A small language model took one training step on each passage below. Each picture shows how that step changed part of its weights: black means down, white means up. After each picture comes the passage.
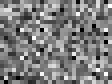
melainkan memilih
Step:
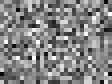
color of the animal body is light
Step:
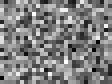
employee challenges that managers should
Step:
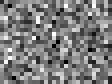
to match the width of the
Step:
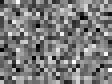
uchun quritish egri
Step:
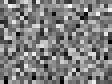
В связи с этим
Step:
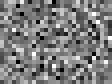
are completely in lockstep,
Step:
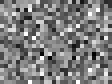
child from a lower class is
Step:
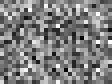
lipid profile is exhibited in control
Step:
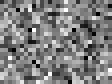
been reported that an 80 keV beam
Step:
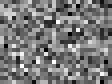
Opvallend is dat factoren
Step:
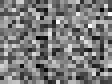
model for organizing the learning process.
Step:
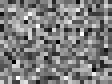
resisted the temptation to
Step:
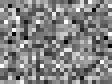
of attacker interactions, mapping the
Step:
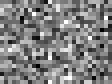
each other in the analysis process
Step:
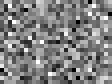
— é a utilização parcial do
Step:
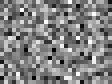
and expectations of the employees
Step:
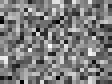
LLM interaction, suggesting natural
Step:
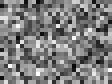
local time on the sphere of
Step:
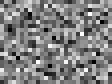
os cidadãos passem a
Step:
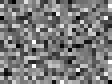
We demonstrate the equivalence of experiments by
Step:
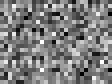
суб'єкт навчання по
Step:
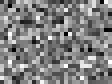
to identify common biological functions between
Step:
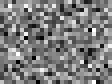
transporter identified a consensus
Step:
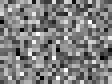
Bodien Abels and Carine
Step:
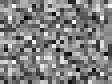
texnologiyasi, T.,
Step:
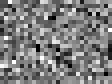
Masalan. Atirgul
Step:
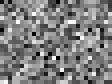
angles. The data were subsequently
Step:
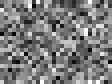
null hypothesis, we would expect that
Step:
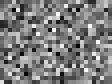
semakin berkembang,
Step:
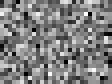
is bone phenotype expression by
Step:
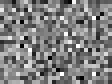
process serves to educate students such
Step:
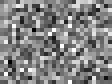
the supplied bibliographic data} }
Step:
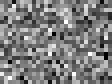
older successful applications of the formalism
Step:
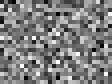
In the research study of Green
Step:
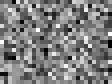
made several efforts to enhance its educational sector
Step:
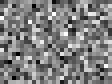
way (it increases with increasing task
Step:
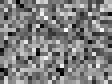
internet nashrlari va
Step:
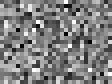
terms of $m$ and
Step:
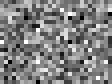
joylashgan bo'lib,
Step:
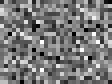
θ was set between 10 and
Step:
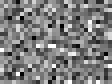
$x$-space the following general diagram
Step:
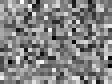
soliq tizimi.
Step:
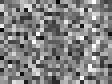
integrated over each of the objects. The
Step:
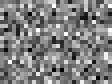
переводе толерантность
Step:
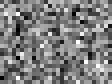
va o'rta maxsus
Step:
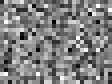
in the direction perpendicular to
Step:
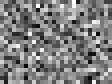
two nations, are explored in
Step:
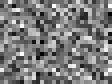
our homeland's textile
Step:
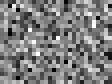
between before training and before training. From
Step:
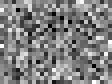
diffusion models exhibits an improvement of
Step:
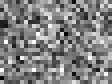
obuna bo'lish katta
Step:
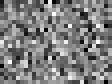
shows that intention (X4)
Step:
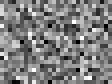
Technology, College of Built
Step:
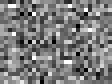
В течение многих
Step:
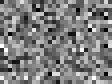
be seen, order of mixing of
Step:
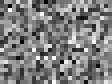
coupling between uranium and hydrogen in
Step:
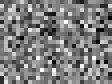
part of the nurse and the
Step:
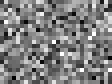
of bluetooth systems in
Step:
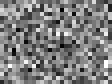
product of an axial component
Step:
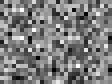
поєднує переваги
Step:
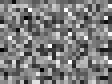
INTRODUCTION Turning
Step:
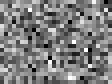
wide range of plausible
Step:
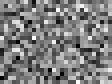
hydrogel as a scaffold
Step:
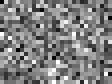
on the behaviour of the Coulomb
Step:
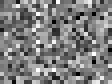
f}{\partial w} =
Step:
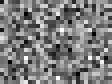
indicates the solar spectrum deviation with the optical
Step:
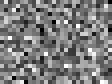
for some domains, like
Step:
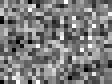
WGM resonator with the
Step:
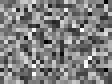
feature of a representation, many
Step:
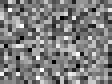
$, an element of the group
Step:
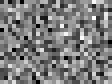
wants to break off those
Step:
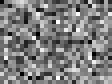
with our star in one class.
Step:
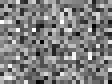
in bulk actomyosin
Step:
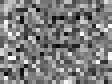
the same comparison for a propagation with
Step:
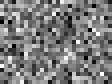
IM product frequency, as illustrated
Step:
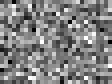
asosiy prinsiplari
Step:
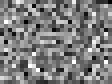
inequalities. One's frame
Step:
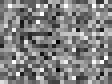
8: Radial distribution function of
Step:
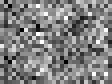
bo'lish uchun to'lovni
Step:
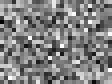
Antimicrobial Resistance Fact
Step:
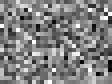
high surface roughness. The reduction
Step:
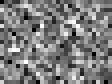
initial box to agree) I have
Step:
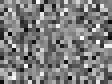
realm of the OB stars in
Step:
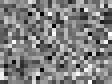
combinar las herramientas
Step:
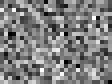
used to analyze the data.
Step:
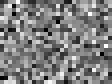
In order to ensure finiteness of
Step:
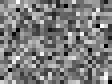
their purity was more than
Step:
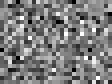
Shu oʻrinda
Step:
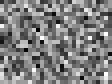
identify agent clones by comparing
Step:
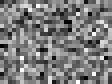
reach wider audiences to
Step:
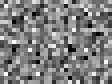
$\sim$100 MeV to few
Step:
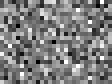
охраны здоровья
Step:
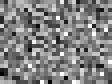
pretraining. Bottom:
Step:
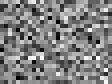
Agar ota-onalar
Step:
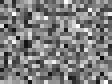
has a complicated structure and interacts
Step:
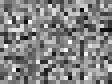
explosive interest and has been
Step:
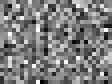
applied a banking sector solvency
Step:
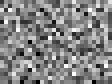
of asynchronous communication.
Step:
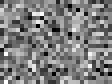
values. In this case,
